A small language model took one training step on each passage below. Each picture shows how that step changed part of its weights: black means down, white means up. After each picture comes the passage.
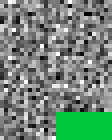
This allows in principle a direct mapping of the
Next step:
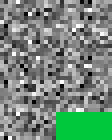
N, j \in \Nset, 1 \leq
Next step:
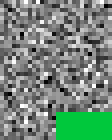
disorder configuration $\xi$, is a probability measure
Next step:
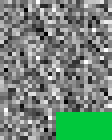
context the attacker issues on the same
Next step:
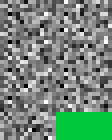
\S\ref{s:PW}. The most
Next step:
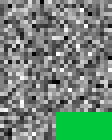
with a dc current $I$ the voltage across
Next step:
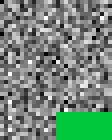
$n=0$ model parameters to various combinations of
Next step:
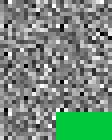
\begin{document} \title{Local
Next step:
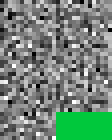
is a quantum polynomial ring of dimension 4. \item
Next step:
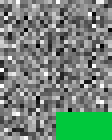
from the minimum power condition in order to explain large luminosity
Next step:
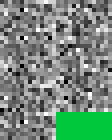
% % \section{Derivation of
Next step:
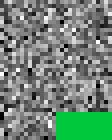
with $p=100$ nodes (top row) and
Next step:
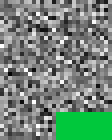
that each unitary corresponding with each pair of wavelets
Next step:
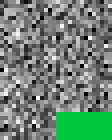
index of any extension of the the valuation
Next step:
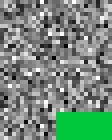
of the vertex $i$ in $\mathcal{P}$.
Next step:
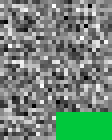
\\ \\ Obviously \beqnn
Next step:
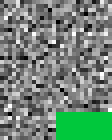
decomposition of $w_0$ which induces the following
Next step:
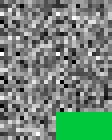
at our institutions worldwide without whom
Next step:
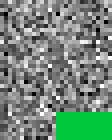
the small group study, average differences of up to
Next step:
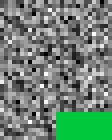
$f$ and $g$ do not have influence
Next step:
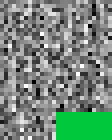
epochs. In contrast, simulation
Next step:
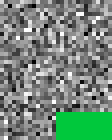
the integration over $\cos\theta$ can be easily
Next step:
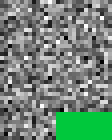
system $\mathcal U$ of absolutely convex
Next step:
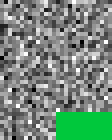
(in \cite{LiuV2004} this
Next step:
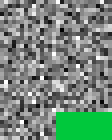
= \int_{X}\big\langle
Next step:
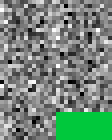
It requires further investigations to evaluate the pros
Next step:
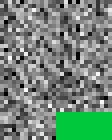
2.} Assume now that there is a morphism
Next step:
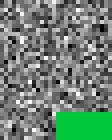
the case of arbitrary degree polynomials $f,g$.
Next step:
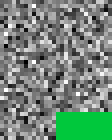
prescribed in the CASTEP. The optical
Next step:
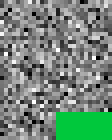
the two disks is of few $10^7$
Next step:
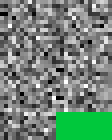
$\omega_1< 2.$ Next, we shall
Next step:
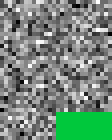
study a special polynomial ${\mathcal F}$. Its property
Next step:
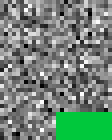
other hand, we focus on creating a
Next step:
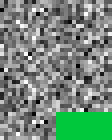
~\text{ for } u, v \in
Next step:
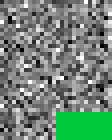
this is a genus one relation.
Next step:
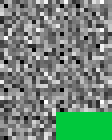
given consideration when approaching experimental optimization problems. This paper
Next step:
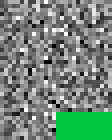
from which three corollaries are obtained by the simple application
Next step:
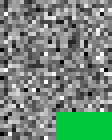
expected to achieve. For real-world applications,
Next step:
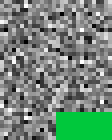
Finally, the accuracies in the reconstruction of
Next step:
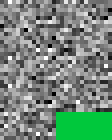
Halter} The clock halter stops
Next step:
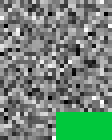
geometry. To remove amplitude-related bias from
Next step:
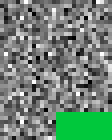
is a order-automorphism and thus, by
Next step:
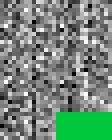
differential equation. In this note, we consider the problem when
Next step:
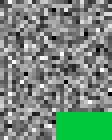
level \citep{LSCcal:16}, which may
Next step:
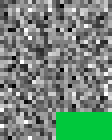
such nodes. Later in the project, as our
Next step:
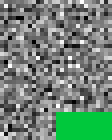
the ensemble parameterization bypasses the
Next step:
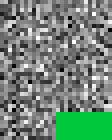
this purpose, we use that usual
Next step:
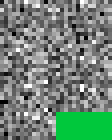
especially in Computer Sciences (see
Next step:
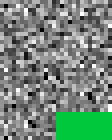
behavior targets included in the scorecard,
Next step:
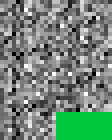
In this note we prove a large deviation bound on the
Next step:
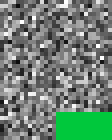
1}. By Theorem \ref{RSK
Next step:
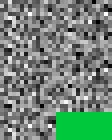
equations} \thanks{JAC
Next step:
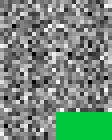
by the previous argument, the sum can be computed at constant
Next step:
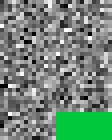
of the diagram; \item Pentagons as on
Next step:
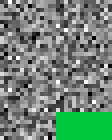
II. New theory.} We investigate and
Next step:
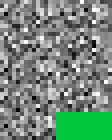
the gauge potentials are periodic the path integral can be
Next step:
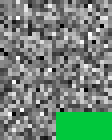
and coadjoint action of suitable elements, compare
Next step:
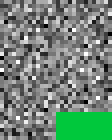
formula with $n$ nodes which is of maximum accuracy,
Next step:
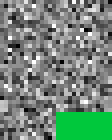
simple root, i.e., it consists of
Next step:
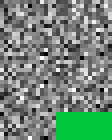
time $t$ has at least one solution, and
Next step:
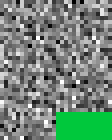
& \includegraphics[width=0.23\textwidth,
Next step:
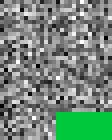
Integration Testing Stage is one of
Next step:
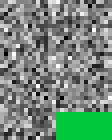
the standard sphere in order to understand the variation of
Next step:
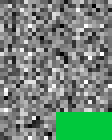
this paper is relatively concise. In the next
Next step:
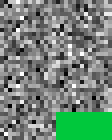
precursors such as P25 and NTA
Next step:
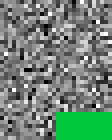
$f^{\prime }$, then $f\equiv
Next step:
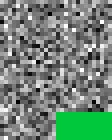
map in the image of $\bigwedge^2
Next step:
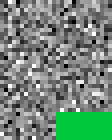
In general, the threshold for Kerr comb generation
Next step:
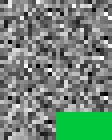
1. \bibitem{HRW}
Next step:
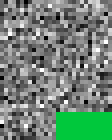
\indent Further, we employ two different forms of
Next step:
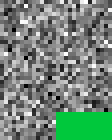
specify the sizes of $L$, $R$,
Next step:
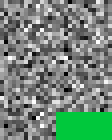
are isomorphisms. But $\overline{\Phi}$ factors
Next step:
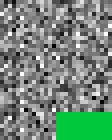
T.~D. Hubbard,
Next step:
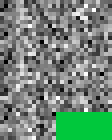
by F. Krause, K.-H
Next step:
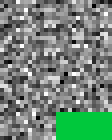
cultura islámica de
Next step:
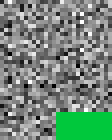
Computation and Solution Strategy}
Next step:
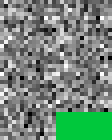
plate and compensating crystal;
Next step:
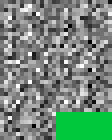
drawn from our noise model with the appropriate
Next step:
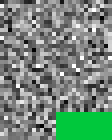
the order $\O$ is \begin{equation}
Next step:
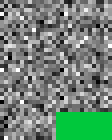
Tsinghua University, Beijing
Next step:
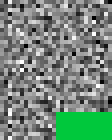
$\mathcal{R} \cup \mathcal{X}
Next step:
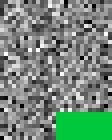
of the flow for some initial $f_0$.
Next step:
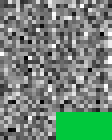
of many possible ways for the preparation of a
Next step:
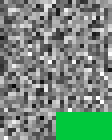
time. Most of them are new results. They
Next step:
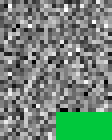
authors would like to thank Max-K.
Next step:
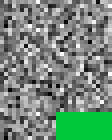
vertical line P$_R = 0.5$ the
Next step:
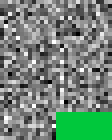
a regular right edge of $\bnu$ if
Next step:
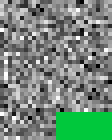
for all values of true $\dcp$. The
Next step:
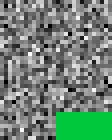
NSF of Jiangsu (No.
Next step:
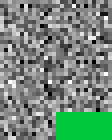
time interval. ### Discussion and theoretical analysis
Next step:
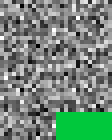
information obtained at the previous iterations in order to
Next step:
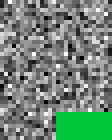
the broken phase $\Sigma\ne 0$. As
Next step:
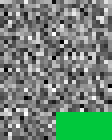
large enough - namely $p$ so large that
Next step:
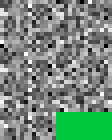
interference is a cornerstone of optical quantum
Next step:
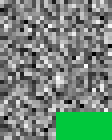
uniformly separated, that is, if there exists $\delta
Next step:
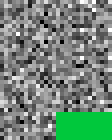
total wavefunction in Eq.~(\ref{PsiF}) as
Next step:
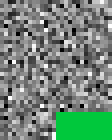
given structure, and $\mu_{\text{Si}}$
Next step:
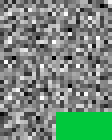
of so-called unified dark matter models.
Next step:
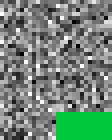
Because of this it seems reasonable to
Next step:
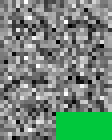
need to be evaluated, i.e., the computation
